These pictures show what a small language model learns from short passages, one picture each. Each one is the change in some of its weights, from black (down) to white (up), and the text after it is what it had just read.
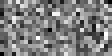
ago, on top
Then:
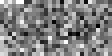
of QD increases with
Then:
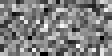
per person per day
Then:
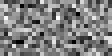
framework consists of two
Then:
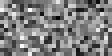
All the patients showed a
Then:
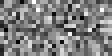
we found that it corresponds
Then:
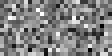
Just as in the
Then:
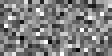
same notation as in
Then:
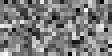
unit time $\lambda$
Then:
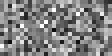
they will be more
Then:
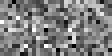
the network traffic like
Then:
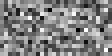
into the algorithmic dependence
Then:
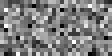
analyze the impact of
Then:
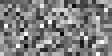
is hardly the
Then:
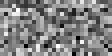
with the highest weight
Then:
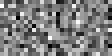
be produced and made available
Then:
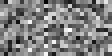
and radial basis functions},
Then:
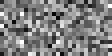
real and complex cases.
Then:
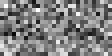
a given background gauge
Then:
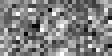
standard model (any of
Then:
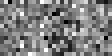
is. Figure 7 is
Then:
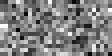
In fact, for any
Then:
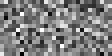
a less pulse
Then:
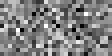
Here it gives timely
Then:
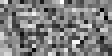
Co 43 yielded an
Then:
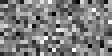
paper CR I;
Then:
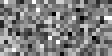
is shown that in the
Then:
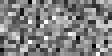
1$, where the estimate
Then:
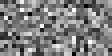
as a function of the
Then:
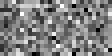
reliability coefficient of the
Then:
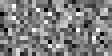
Here, the analyses in
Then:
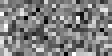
a pointwise product of
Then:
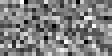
$G$ is connected
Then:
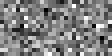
L \subset \Delta
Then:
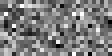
property under the condition
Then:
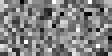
henceforth the dimensions
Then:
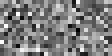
This cross-sectional
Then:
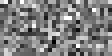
stores it in
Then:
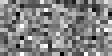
parabolic system and
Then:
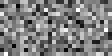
and Initializing
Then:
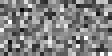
models possess the same
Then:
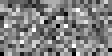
used to improve the health
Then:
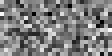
interferers providing
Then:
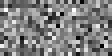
represent abundances with respect
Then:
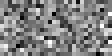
kg), were comparable
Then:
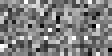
above gives a relation with
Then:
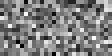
perpendicular to
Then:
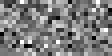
electrical conductivity,
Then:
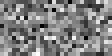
broader set of
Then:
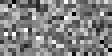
scalar field in the
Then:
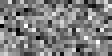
uniform limit of weighted
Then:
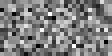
the organic matrix showed
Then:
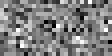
myself to the
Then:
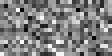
& Hospital,
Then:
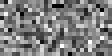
or more distinct alternatives
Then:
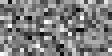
witnessed how
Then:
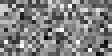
sheaves}, by
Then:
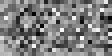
pinning force
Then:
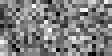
section, a study of
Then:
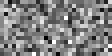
it is useful to say
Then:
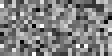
crystal boundaries are determined and
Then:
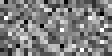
the Parseval
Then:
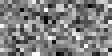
dynamical regimes of
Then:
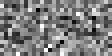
given in MeV.
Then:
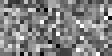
not all GCs have
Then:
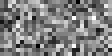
the particle into the region
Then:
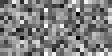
& BIGRec &
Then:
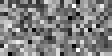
these four regions is averaged
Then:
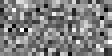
agriculture when interest
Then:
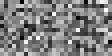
formation in VICs
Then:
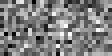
an optical mode in the
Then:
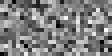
relative humidity
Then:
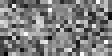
of the process $\sigma
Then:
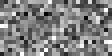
should be included, such
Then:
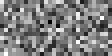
triglyceride were
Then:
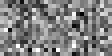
the zeta-function
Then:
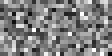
V.; et al.
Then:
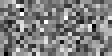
they behave as standard
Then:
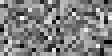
| issue resolution |
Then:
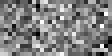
time. The equations come
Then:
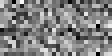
\dots & \dots
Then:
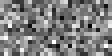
The decay rate and relative
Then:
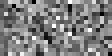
section we make use of
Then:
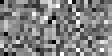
significant burden in
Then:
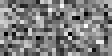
of the Riemann curvature in
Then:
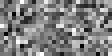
change if we require
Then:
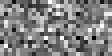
associated to a unique infinity
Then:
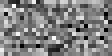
we recover a second
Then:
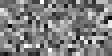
ionizable functional
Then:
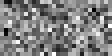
theoretically interesting example
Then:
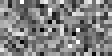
species is named after
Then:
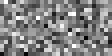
meteorological data
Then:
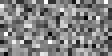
shall enter into discussions
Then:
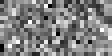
the divergence defined by
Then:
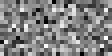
naturally aligns with the
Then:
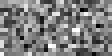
are shown in a
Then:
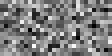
face of the $\nabla
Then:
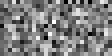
drawn to scale.}
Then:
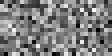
candidate at the
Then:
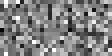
tetrad $\tilde
